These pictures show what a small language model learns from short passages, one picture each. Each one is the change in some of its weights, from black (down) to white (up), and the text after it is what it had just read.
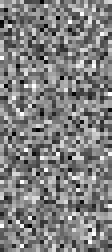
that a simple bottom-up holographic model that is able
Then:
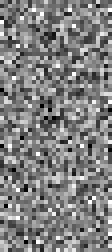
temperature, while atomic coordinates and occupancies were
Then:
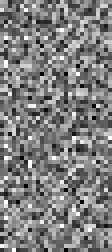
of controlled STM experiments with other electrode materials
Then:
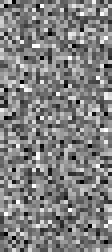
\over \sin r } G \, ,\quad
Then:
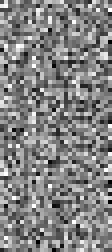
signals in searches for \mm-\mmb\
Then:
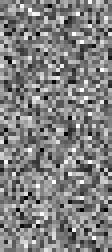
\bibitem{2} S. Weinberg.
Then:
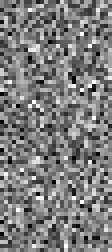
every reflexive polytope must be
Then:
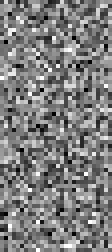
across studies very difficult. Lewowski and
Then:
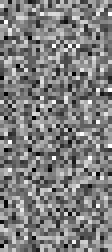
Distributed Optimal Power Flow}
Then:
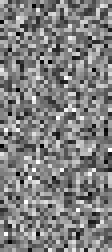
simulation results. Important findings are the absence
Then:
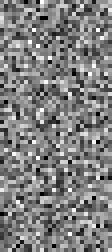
By imposing the least action principle one obtains the
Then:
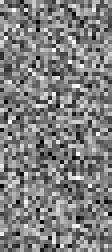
is an equilibrium angle of molecular orientation in the local potential
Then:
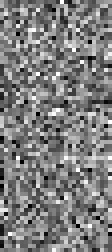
large bending angles it diverges.
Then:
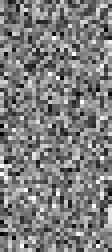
of $\bs{a}$ in the basis defined by
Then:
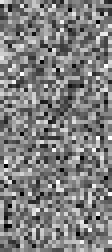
integrals over the $\sigma^{\aD A}$ variables
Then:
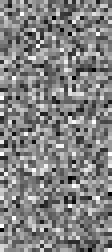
precisely whether and when a remedial action is
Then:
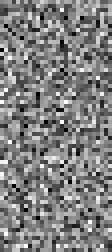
MoS$_2$NT is constructed by
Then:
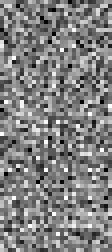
violates baryon-number symmetry in a way that
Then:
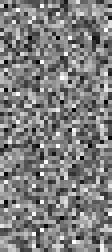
\EndFor \State $f \leftarrow
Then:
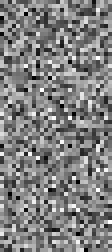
flips only when the control qubit is in the
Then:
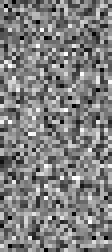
$y$ and $R_M\equiv
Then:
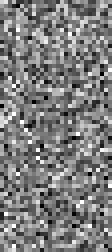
have only considered energy consumed in transmission and reception
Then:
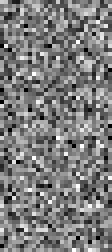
in the figure into minus sign. Please
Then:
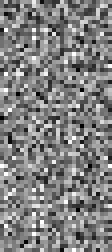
that are equally probable and dominantly contribute to
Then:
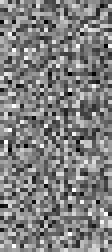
design and implementation at all levels, from user
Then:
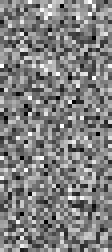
using a time-series of 853
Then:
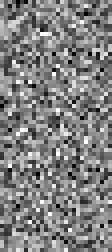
Z[J]=\int {\mathcal D}\phi
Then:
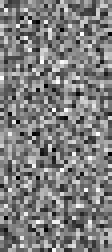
a number of free parameters which can be suitably
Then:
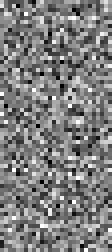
results in deformation of the surface waves, as consequence,
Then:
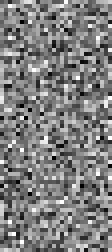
usage. Setting $\gamma$ between
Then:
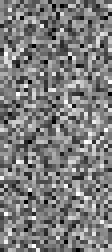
distinguish between the full-gap or point-node scenarios
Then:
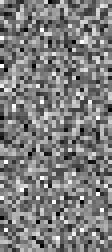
on $|V_{ub}|$ correspond to experimental and
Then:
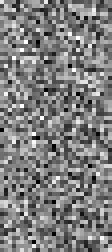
and spiral density wave modes to get a proper understanding of
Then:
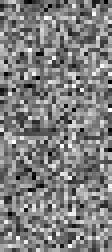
This lets us adopt the energy condition, $E
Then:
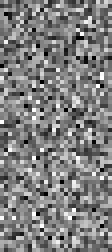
around one of its ends (here one end of
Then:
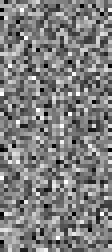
operators of weight 2 or greater can move local degrees of
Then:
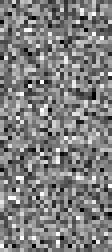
placing them in a location within the top $(\rho
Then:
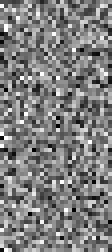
normal proposal with standard deviation $0.001$.
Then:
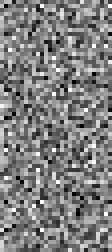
\end{align} % \end{document}
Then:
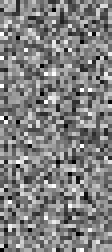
access interval of each model, where the interval is defined
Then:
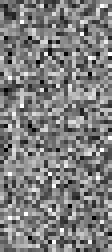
which in particular includes the Clifford group, has
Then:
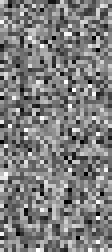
from Eq. 1 is about 1/2 of the
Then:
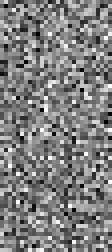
at $T=0$ using Wilson's
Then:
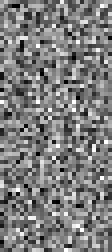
are 1) the total number of topology violations identified
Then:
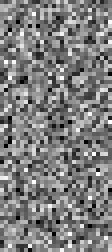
reduced the Auto-ignition delay
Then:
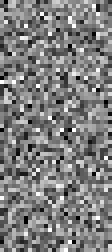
Walton,``Can fusion coefficients be
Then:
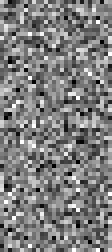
for the $\pi$, $K$, and
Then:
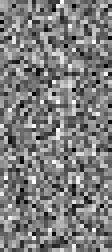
XXZ antiferromagnet, are either
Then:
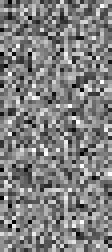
the effect of the fluid remains relevant across all scales.
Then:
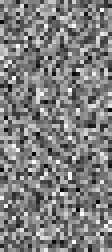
parameters $z$ and $\theta$ as
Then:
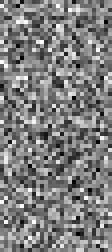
The acceleration of the universe observed by Perlmutter
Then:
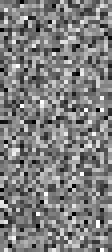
quantum mechanical dispersion with fixed $\sigma_0$ is
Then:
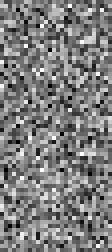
rely upon the solutions obtained under scalar tensor
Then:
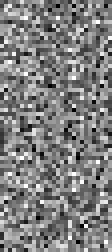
\sep keyword %Elliptic flow
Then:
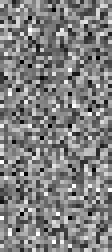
tree-level potential with constant $\lambda$ grows
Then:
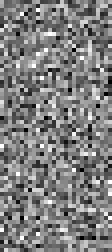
also orthogonal to $d\mbox{\bf
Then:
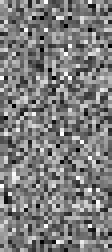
familiarize participants with its purpose. In the
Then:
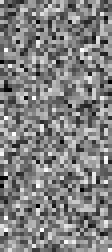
DM halos and BH on the metric and it reduces to
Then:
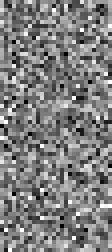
and \ref{fig:f_scaled}).
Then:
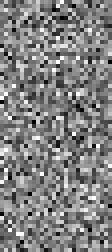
octic oscillator for all bands with energy less
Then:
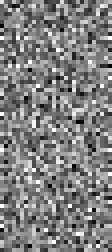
will do for the rest of the paper. As
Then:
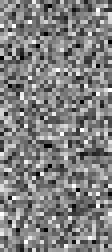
ejected F1-strings, \ie exactly
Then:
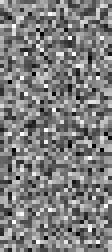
Superconductivity founded by the National Science Foundation
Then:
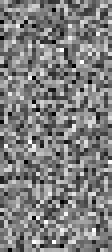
"hep-ex", reportNumber =
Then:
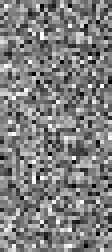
mechanism, such as the Analytic Gaussian and
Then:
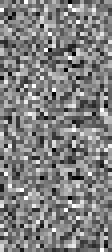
cavity as a function of t in cavity array.
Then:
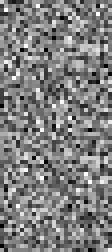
professional sector, and geographic
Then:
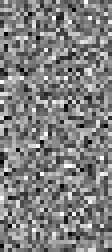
\ee where the Seeley -- de Witt
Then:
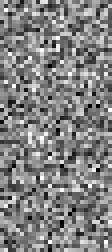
photons emitted in the direction above the equatorial
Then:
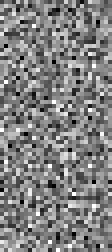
We found three ULXs within a projected distance
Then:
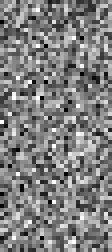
phased array (VIPA) [14,
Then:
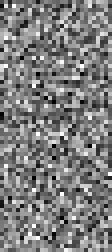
activity propagation based on biophysical properties.
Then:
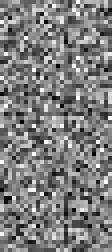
for the distributions:\cite{schaffner}
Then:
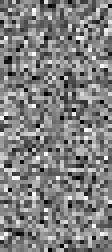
detect or rule out the existence of a single small
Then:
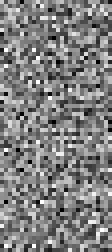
work was in progress. \end{document}
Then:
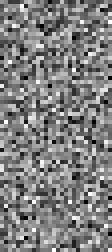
system we took water containing a small number of
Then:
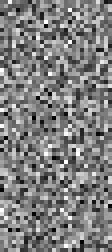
black holes in sEGB gravity are not compatible with
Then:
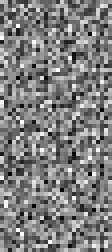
only non-vanishing background electromagnetic field in the near
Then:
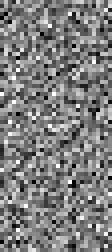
modale par impact, et terminée par
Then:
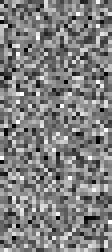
force component at the modulation frequency ($f_e$),
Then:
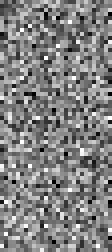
simple but essential accessory for cameras and
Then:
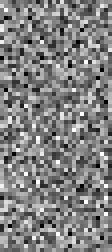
Frequency $f_{\text{clock}}$
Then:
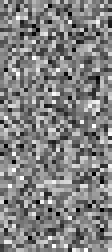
beginning!} 2. \textit{After
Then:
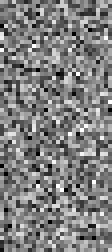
also find that the Richardson constant, a
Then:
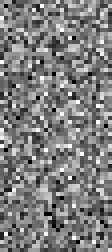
\widetilde{\la \Sigma_\Upsilon^\vee
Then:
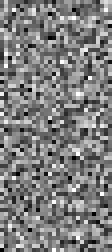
host dark-matter halos, as this is where they
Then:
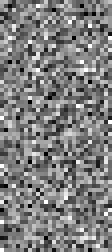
M. Serlin, C. L.
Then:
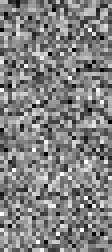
3. In the following figures, the vertical axis shows
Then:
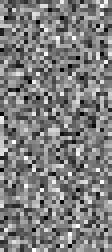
$\omega_2$ are the energy splittings of
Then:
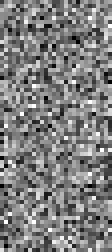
numerous tools commercially available. As many
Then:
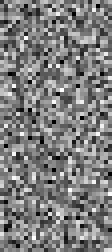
for the post-thermal annealing in this
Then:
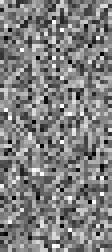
non-zero correlation is closer to the conformal result compared
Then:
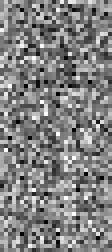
used to improve the quality of a ranking
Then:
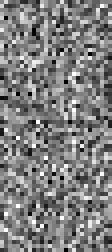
We note that only single qubit gates can potentially be
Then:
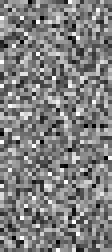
tensor network, an LPDO for some process
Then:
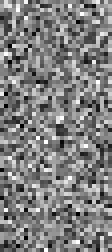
variance $(\Delta {\cal L})^2$ of the
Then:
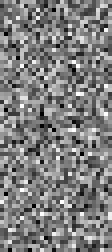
leave the optimal parameter selection as an open problem.
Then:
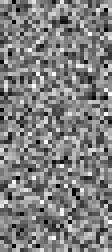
2a & Exact token counts available \\
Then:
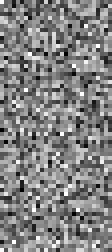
as is the requirement for Einstein ( hydrodynamic) equations,
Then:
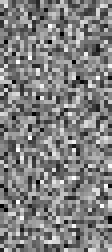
DNN method is adopted here for chemistry
